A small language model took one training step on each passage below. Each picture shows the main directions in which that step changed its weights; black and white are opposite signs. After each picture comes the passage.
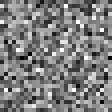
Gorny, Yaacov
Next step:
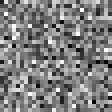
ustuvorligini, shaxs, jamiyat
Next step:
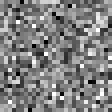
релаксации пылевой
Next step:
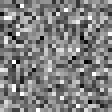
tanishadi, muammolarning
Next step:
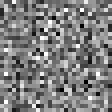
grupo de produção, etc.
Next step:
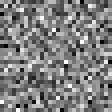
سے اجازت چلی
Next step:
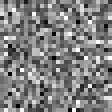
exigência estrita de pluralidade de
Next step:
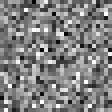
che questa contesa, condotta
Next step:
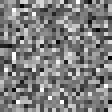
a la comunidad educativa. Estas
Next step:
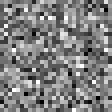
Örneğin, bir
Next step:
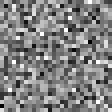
Grupo de Trabalho
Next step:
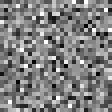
yig‘ilishida muhokama
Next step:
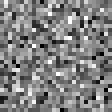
جامعة تكريت،
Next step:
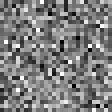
как для предпринимателей, так и
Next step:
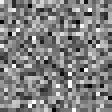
largo, pedicelos
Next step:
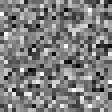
process are presented. The study
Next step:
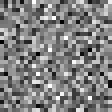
identify possible ways to
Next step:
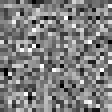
que amigos me pressionaram a
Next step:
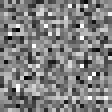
no tratamento de disfunção
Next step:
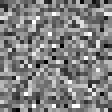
fattore socio-economico
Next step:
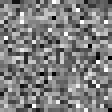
Artículo 55.
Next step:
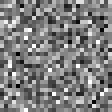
bermaganlari uchun nolanish
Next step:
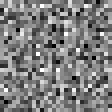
boshqaruv yechimlarini maqbul
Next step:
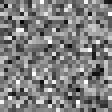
муҳим ва долзарб
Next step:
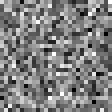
quydagilarni sanash mumkin -
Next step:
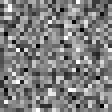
Shuxratovich, Kodirov
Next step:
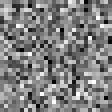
jogos de reentrâncias e
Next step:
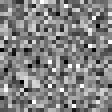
sayılı karar ile
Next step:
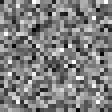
são as três palavras mais
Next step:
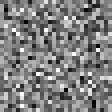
garantia da remição de
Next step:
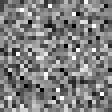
в воду она опять
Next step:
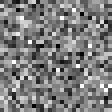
medio e lungo periodo.
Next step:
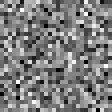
взаємодії людини з
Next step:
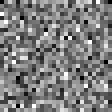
s'assurer que : - La
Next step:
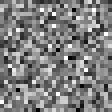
asosan sinusoidal va
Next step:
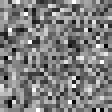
través de la sección transversal del
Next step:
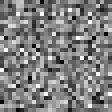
fabricante, acredito
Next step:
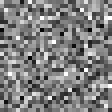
bir jonning egasi —
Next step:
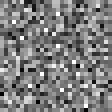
expandiendo sobre zonas de
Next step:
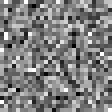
методів фінансового планування
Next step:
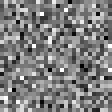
belgilab berilgan [1],
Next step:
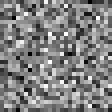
cuadrada (χ^2) los
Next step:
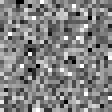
-“kelajakdagi maktab
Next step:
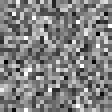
haqiqiy quvvati quyidagi
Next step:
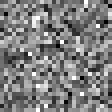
первой стадии реакции
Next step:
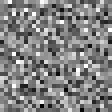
y convierte la lectura en
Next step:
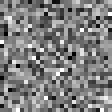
pilota di Fase II
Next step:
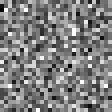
o'yinlardan foydalansak
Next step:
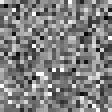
bo'lishi kelib chiqadi:
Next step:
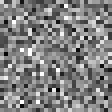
H0 ne peut être
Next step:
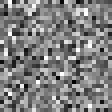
pro Quartal im letzten Jahr
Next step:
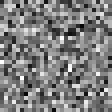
Л. Г. Антонова.
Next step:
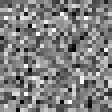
realizaciya qilingan ham de 2,3
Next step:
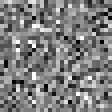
documentos en español,
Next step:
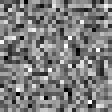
governance goes beyond
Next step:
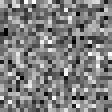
далее по своему
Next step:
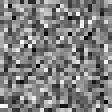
عودة، فاطمة
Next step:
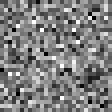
asosida qo'shimchalarning
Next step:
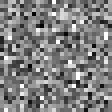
Eronga yetib borgan.
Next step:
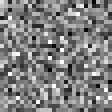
статье высказываются
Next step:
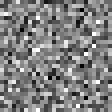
shunday: tutqunlikda
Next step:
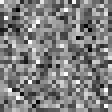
yo‘l qo‘ymaslik,
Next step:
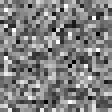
Beijing International Studies
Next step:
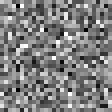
asosida faoliyat yuritadi. 2
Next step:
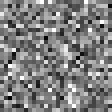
“O 18 Brumário”.
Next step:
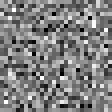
conhecida como Arpanet.
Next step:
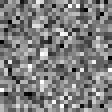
проблемы продиктована также тем,
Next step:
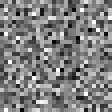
ularning 80-90 foizi
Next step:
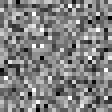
a raíz de la crisis
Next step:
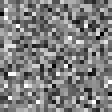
iqtisodiyoti va turizmining global
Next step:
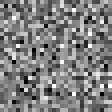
معنادار وجود
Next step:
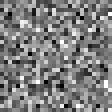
diagnostických procesov.
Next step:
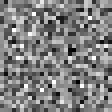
formación ciudadana. Estos resultados
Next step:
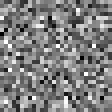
к каким-ли комплексам.
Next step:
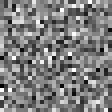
ilman että puhujan
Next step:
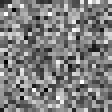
e discutir os efeitos das
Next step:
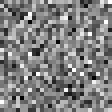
(КДР), размер и объем
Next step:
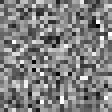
situation, la satisfaction au
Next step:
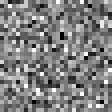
селекционных линиях
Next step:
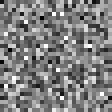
мезони атипик
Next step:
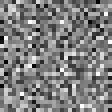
ayrim shtatlarda inson
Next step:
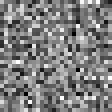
(WYMAGANE) -
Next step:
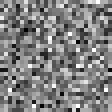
en hun adviseurs -
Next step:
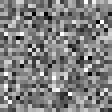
homiladorlik paytida
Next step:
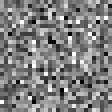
no estaban versados en la lengua
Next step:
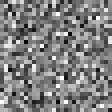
belgisi uning iqtisodiy va tashkiliy
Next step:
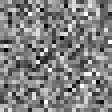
como hemos afirmado. En
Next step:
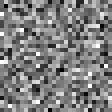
жараёнида иштирок
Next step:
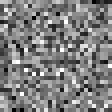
Bourdieu, podríamos
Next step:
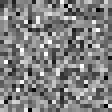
объединяющей 12 стран.
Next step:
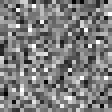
muñeca y la mano, la
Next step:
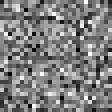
bir qatorda, **oilaviy
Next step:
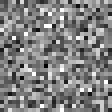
está relacionado com o miasma
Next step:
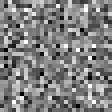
de Atención) en la UCI
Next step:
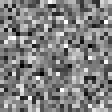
(«Куряче бугі»,
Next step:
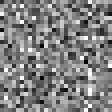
parámetro indica verde,
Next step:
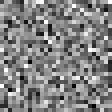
2021 SILVA, Lorraine
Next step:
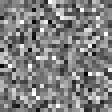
8. Tog'ayev K.
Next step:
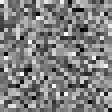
va kesma qazishmalari
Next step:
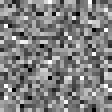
PISAdan keyin.
